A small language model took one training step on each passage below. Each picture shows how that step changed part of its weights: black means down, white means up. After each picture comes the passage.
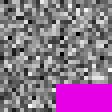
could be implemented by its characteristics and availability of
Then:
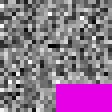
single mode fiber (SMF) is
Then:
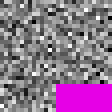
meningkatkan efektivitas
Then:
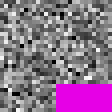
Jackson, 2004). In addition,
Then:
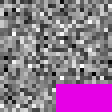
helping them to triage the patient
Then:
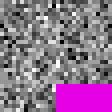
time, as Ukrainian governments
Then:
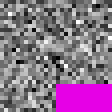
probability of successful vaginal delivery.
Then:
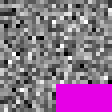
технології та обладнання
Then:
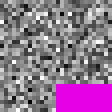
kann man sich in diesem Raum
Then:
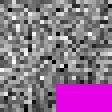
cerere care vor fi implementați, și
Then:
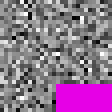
nitro-compounds were studied
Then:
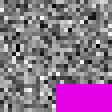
Kress JP, Fuchs
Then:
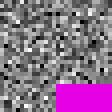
- Histosol from Pangil,
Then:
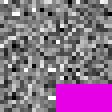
e da área da hotelaria
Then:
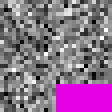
energy, vibrational free energy,
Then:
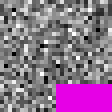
y Sobouti, F.
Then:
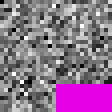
the *buoy* class in one network
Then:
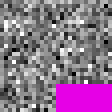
lingvistik profillash
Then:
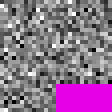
gemeinsam sich stark zu
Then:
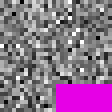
in Traffic Police
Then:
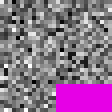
(6): Tela dos recursos do
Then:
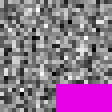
affect polarization dynamics. Political
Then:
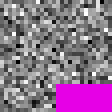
differ from each other. The following are the
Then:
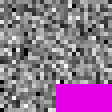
griego pasó a dominar
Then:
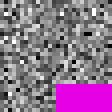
being learned in a context. A condition
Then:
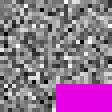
case. However, in the tri and
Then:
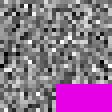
національний університет
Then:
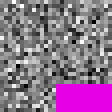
akan menjadi instan.
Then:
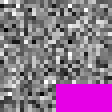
berishga, mazkur mamlakatlarda
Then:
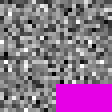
planejando no seu cuidado e
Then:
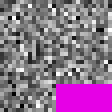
схожі на прояви
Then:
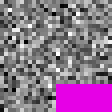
e l'impresa privata.
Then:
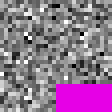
& Shaw, E. S.
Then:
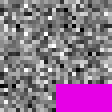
DSGSD, located in the
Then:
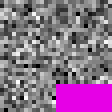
solving the main system of nonlinear equations
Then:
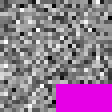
educational environment in the process of training.
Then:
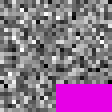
through a presentation in lightning talk
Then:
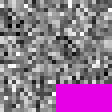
analysis, the following conclusions are
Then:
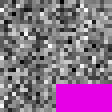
and authorization play a vital role in
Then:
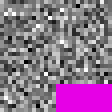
considered. The SAR image collection lasted
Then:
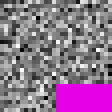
peatlands considered for our review. As
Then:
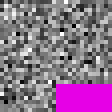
tashkilot hisoblanadi. Suriyada
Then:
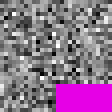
to the systems involving this acid as secondary
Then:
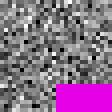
knowledge, to stimulate students to research
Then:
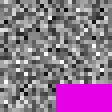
the product and later on the name of the
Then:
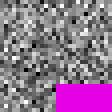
configurations in the Port of
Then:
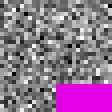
долины XIX-XX
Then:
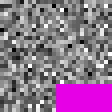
Confecções”, que trabalha ainda
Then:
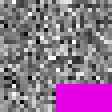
nelle relazioni pubbliche
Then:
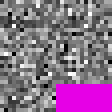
the task of crowd mobility
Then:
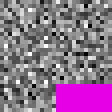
have attached some low level
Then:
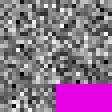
и других конструктивных
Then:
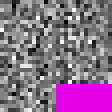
the tamarisk is over
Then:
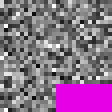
of and a framework for the thinking on the
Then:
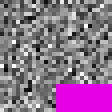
input of a receiver) on a linear
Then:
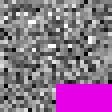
of cadmium is present. All
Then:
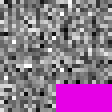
Considering the above analysis, what will
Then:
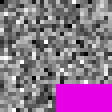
of both human and animal studies
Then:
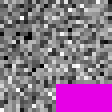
Fazliyev, Z. S.,
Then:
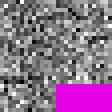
trademark for large cardamom
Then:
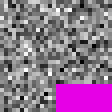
control at the command level using audio
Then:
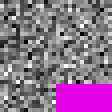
control (N=29). This is a
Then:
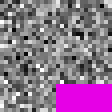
author Prof. Maria Rentetzi's
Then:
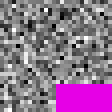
with 1-5 lesions >1
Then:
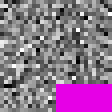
E-learning tidak hanya
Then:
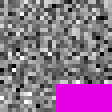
meu rastro efêmero
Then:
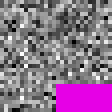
Barriers to the Diffusion of
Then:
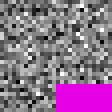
(reprint Delhi,
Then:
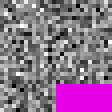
природнім перебігом
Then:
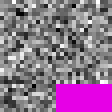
kerak. Ko'p hollarda
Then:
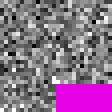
to stay with her where they both can
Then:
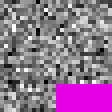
становится длинной,
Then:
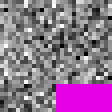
Nordqvist et al.
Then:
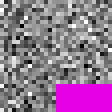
metaphysical claims about what
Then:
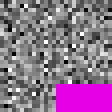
and developing an outdoor localization
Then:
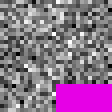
электронаркоза у
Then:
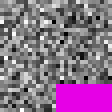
Berumen *et al.*,
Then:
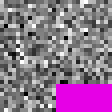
"AUI is committed to
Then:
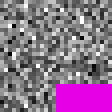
two machines X and Y. The processing
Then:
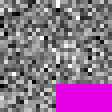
2023 tentang Keselamatan
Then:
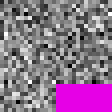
S. S. Akhundov
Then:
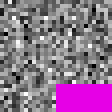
calculatie van de kosten en
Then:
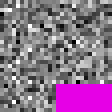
bo'ladi. Demak,
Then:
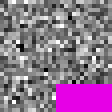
проекту. Ключові
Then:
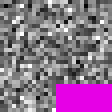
breve ensayo^[1]
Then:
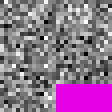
Україна ще не повністю
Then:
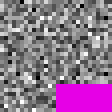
components, cooler and radiator
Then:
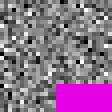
and engage in risky sexual behaviour
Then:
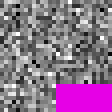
дешевая столовая.
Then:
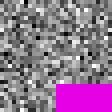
have worked on production of activated carbon
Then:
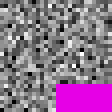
dirigido a erigir a sua
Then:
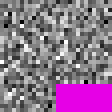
Regelwerk für die Vergabe
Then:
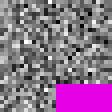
oil extract and aloe-vera
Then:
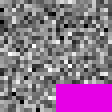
profilaktika inspektorlari
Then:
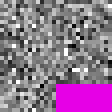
dedicated breast cancer centre,
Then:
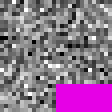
territorial communities function as independent economic
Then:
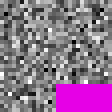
the phenylated product through variation in the
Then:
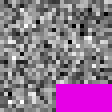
effect on the risk of gas and coal
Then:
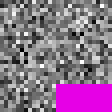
swelling, good flow rate and
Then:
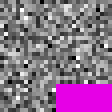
three models via a Bayesian approach
